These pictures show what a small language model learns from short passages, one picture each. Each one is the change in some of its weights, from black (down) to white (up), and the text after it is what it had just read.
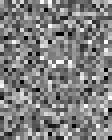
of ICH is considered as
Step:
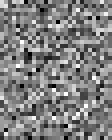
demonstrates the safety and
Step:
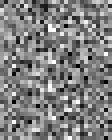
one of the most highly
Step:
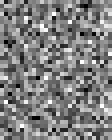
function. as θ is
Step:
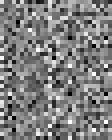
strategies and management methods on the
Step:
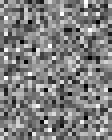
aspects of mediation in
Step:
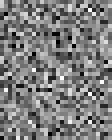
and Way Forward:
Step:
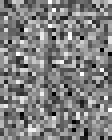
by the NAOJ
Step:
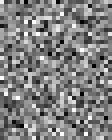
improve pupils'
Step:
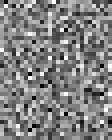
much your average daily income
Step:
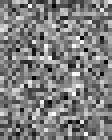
22 h, a reading of
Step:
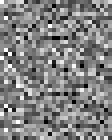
was performed with 128
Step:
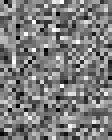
generational preferences, cultural
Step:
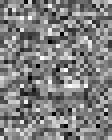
The times of concentration for the
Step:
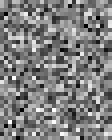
and distributed quantum
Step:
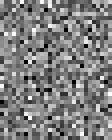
of rainfall.
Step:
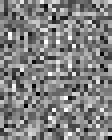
in the Western
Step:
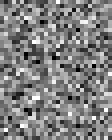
their views, as they
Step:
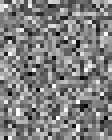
remembering is not just
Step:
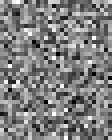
may be left blank if
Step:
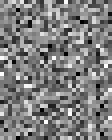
challenges associated with coordinating
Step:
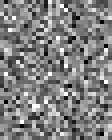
stress. To overcome this
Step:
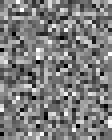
To date, no study
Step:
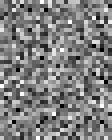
of mean workload increases when
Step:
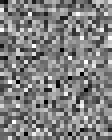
gravitational constant and
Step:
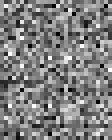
shaping food sharing
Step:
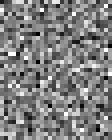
pooling layer is
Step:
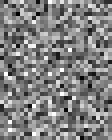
without additional controls.
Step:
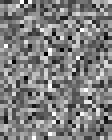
a targeted group of
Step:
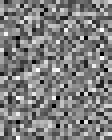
the pinnacle
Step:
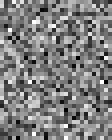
underlying the emerging
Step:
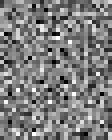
0.6 is supported
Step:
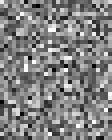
as limited access to children and
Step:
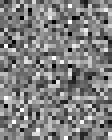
text. This is especially relevant
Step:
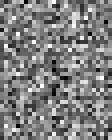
travel. However, 2020
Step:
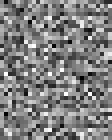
paths. For this
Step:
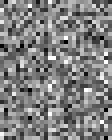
average of triangular
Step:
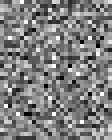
encryption part can
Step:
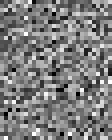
Platform connected to
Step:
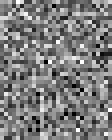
but in *P.
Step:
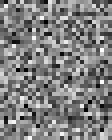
educational attainment and those
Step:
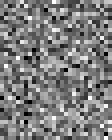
it we can include the semantic
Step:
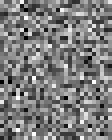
for wound segmentation using
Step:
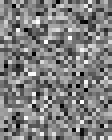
about UFOs can
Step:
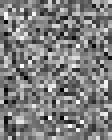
This study however is limited in
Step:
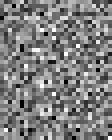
to take part in group
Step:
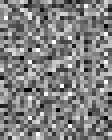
cases the steady state
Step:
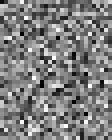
neither the mean nor the
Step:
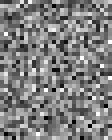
a privately held company
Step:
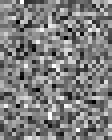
factors, as part of a
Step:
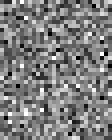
rule out iron
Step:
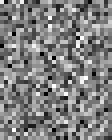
method to correctly represent the
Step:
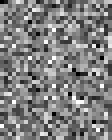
fiber direction can be
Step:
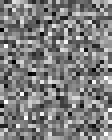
Commission (EC), the
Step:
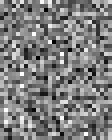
of respondents reported healthcare
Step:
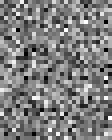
iterative method,
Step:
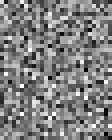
them (for the down to
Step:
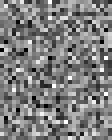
approaches advocated in
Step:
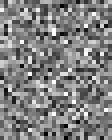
activity contained in the essential
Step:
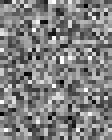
effective scrapping technique because
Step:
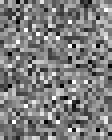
field of several intensities
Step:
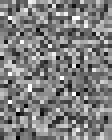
which traditional teaching otherwise
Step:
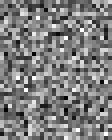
that support the author's
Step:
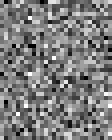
online platform, it is possible
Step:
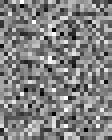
during the testing of the
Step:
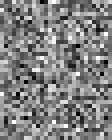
reading materials, both at
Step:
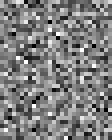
should be done by scientists
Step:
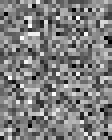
Schiff bases
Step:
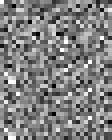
showing the 7th
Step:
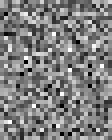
and phenolics like other
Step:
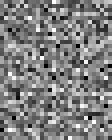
it easy to give other
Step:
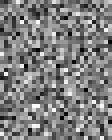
X)$ under the composition
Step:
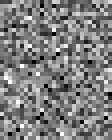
father saying that
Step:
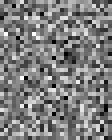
to the modelling and simulation
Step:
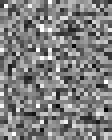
year on year average rate of
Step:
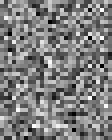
For OP tests, the
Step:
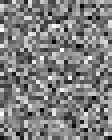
contemporary efforts
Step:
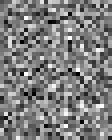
Algorithm for Binary
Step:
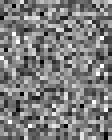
to solve ship design
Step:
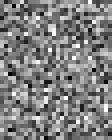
to students' unique needs.
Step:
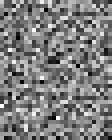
of Ori-Oke
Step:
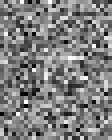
models for fibres,
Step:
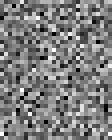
to investigate request strategies
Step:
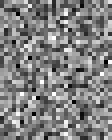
12: Results from the
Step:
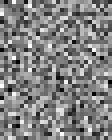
memantine may offer
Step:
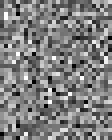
However, concrete structures must
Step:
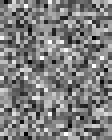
global powers, and
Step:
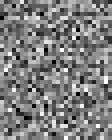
to calibrate the model
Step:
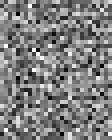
Fig. 11, of each
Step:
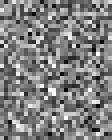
fauna in the
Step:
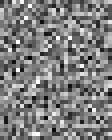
irrigation in
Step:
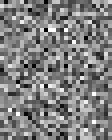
live without cancer for
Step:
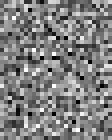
concepts occurs that allows them
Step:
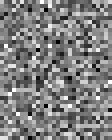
of sustainable agriculture. There
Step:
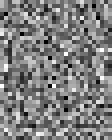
and an arrangement
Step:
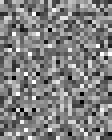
from Piaget's
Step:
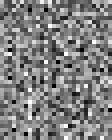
of the HDD showed
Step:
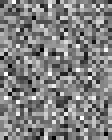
country. Since then, the
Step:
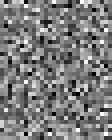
author argues that the public
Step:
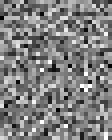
to its military presence
